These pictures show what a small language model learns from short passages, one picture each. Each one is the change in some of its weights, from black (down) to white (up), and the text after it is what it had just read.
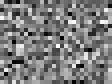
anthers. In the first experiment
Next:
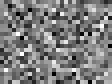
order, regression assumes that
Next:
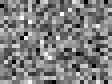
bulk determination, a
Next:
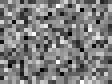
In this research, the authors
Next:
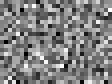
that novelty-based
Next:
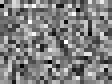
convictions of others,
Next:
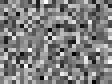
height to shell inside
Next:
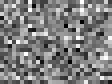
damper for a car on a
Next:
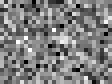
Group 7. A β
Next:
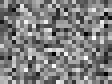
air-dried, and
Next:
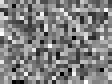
on the surrounding hills and
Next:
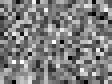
in pregnant women of
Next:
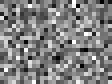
the MICIN Mobility
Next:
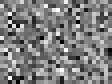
z-score < -3
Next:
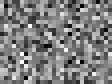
under mechanical stress [11]. These
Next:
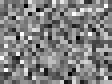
that may end up in causing
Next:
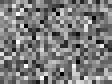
are the two reference parameters which
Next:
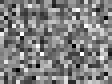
the policies thus either
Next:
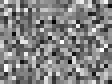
friendly practices has
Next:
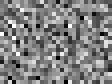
to compare our performance to
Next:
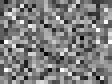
method (Gracanic,
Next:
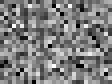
the level of normality of the
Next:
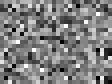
Figure 4.3 No
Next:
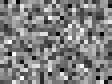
the period from 30 s to 42
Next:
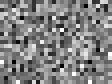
do certain ideas,
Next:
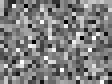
pipa were composed,
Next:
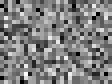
and bark of these plant species
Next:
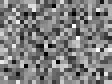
conflict of interest The authors
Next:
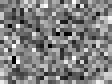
of a joint development of knowledge,
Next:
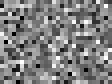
then be selected by inspecting the
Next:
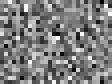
following areas: the introduction of
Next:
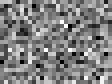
abrupt change and
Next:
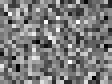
in literary works of
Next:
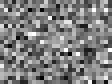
black hole. We
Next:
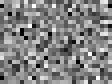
a partition. We have
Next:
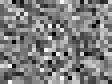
or delays None.
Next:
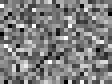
I fracture toughness
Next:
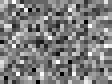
for the completeness and
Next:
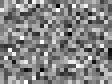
INGENIAS Development
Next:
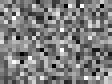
of borders. The
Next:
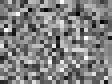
MIDI keyboard.
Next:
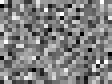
resistant) were moderately
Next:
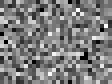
zone elements are distorted by
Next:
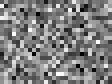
with explainability. The findings
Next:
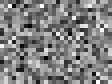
be implemented. This will reduce
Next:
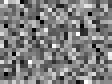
seen the need for enteral
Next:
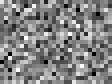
this study is to identify if general
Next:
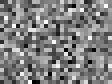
developing comprehensive computational
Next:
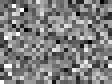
distinctly crenulated,
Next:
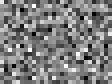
to A_0 , so that
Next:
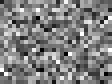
The long-term impact of
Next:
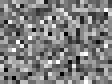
on our perception by the
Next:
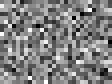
incubated in the upright
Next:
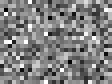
context of Covid-19,
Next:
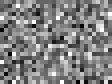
means to organise the
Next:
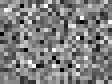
disk is checked
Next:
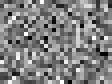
seven decades in energy,
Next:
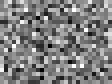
of top investing countries FDI
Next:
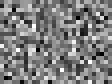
also discovered that males
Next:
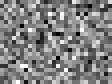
environment status. It can be used
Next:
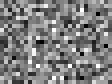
then there is a y which measures
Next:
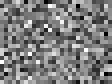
analysis of the lattices'
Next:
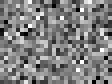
mappings, Strong
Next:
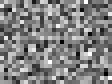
and updated periodically by a
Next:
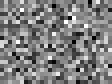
layer versus
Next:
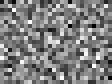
phase (right) in full
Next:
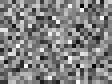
instantaneous torque
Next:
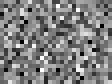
separated into Boy
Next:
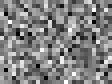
provided by Garthorpe
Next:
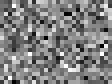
recurrence, AV
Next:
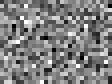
computing endpoints to
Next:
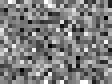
1%, short of our
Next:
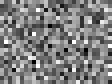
and was previously head of the
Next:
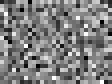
the stratigraphy,
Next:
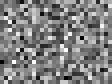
anything about that work...
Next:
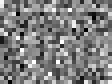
is mainly due to the fact that
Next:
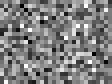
analyze reading preferences of
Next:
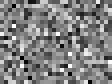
towards the adoption of
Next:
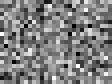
effect of the manufacturing
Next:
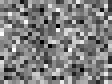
Repository of
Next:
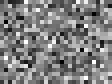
complex and diverse systems. To
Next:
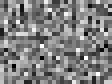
other researchers given above support our data
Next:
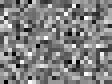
technologies that are not mainly
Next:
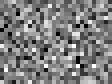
event are darkness, being
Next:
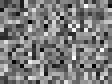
the global threshold is
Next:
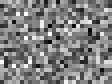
monocropping and poor
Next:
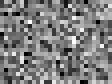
\leq 1 \quad
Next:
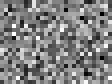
hiring qualification of the
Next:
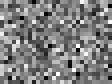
string of appropriate
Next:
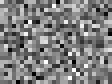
the range of permissible
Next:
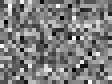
all the software nodes
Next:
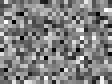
carefully. 3 3.1
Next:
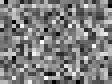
the field radiated by a
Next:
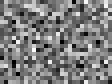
was realized as profit.
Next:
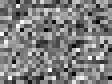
backgrounds, with
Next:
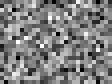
data taken from the conflicts
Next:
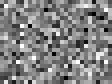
in 2016, social media provided
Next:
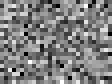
a week before use.
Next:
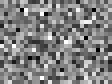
from too low grazing
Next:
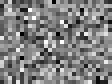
Zn (Chrzan
